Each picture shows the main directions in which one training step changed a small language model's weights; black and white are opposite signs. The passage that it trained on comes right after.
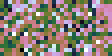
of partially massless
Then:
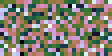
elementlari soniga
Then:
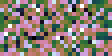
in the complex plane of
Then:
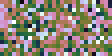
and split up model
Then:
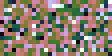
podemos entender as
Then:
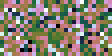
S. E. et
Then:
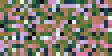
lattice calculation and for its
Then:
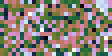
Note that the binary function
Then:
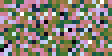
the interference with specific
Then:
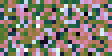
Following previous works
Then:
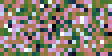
está viva en el
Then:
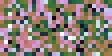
1 of the observer
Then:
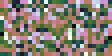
з доходами.
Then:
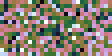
an evaluation of these methods
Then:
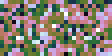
e messo in
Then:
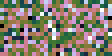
(Universidad de
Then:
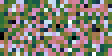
flat and exponential disorder distributions
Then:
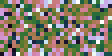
no cumplían
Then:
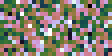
je v Programu
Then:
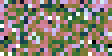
energy loss of those same
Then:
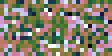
dashed line is an example
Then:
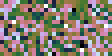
каких целей
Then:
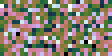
cell as zero as an
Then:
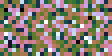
this gives $$
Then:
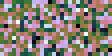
on a Pentium
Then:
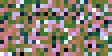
the relationship between quantum
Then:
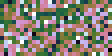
a time")
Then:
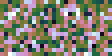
QoE using an
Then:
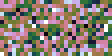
dentro de un peso
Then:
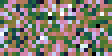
galaxies are assumed to grow
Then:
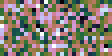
which can be treated
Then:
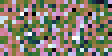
with those from a simultaneous
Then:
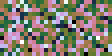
system of equations we consider
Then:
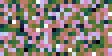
can foresee two
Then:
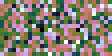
an extinct cluster
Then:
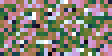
tashlab, uni
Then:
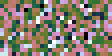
harakat qilganligi
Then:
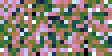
may be used at a
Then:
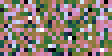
enfrentamos es
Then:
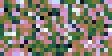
A and B were
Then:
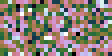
em Revista**.
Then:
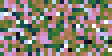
availability} All
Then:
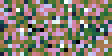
equilibrium. Relaxation
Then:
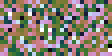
bilimlarni tizimli
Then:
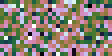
concentração de
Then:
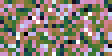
also enters the
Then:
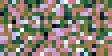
major cases, we
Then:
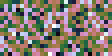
norma sofre dois
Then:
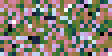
chiqish; -
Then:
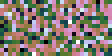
fields, while the
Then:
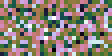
(ubicada en
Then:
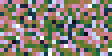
dari Ketua ke
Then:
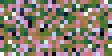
se asocian al
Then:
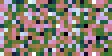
at the surface caused
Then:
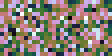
the charged-particle
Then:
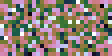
of wireless
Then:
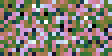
the fact that the transition
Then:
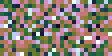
com o tipo,
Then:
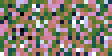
the proposed method. A
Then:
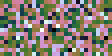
of relative lattice constant
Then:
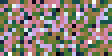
realization of disorder
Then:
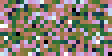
interaction in $P$
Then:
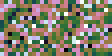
o médico
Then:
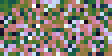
\sigma$ and
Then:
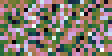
does not proceed
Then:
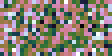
thought that
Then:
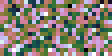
yoki mavsumiy
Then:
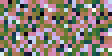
in the previous subsection
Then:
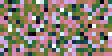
Record bulan
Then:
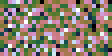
cortex is the energy
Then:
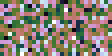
um todo, tendo
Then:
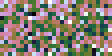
maqolada shular
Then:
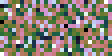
NIPS Deep
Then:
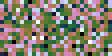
does the opposite
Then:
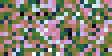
the bulk gap function
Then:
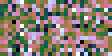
at an arbitrary point,
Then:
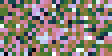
Technical University,
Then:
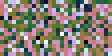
статистику и
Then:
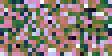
same as a complex
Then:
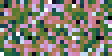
zona — innovatsiya
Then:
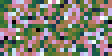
per mode REs
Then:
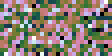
SED, a narrow
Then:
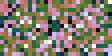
5), respectively. In
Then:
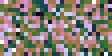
thème des
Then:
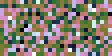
the sequential operator and
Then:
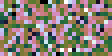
were identified and 5
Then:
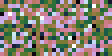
and its workload
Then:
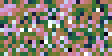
etishida muhim omil
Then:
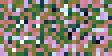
Furthermore, since in
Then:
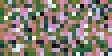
they are stripped
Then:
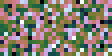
The SQL
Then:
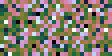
dans les filiales des
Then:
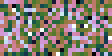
{\em absence}
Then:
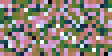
al aprendizaje y como
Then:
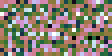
grain in the gas
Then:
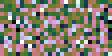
unmodified by the
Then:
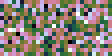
chora tadbirlarning
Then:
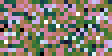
red lines are equations
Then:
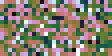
it could also have been
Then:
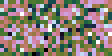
temática pesquisada,
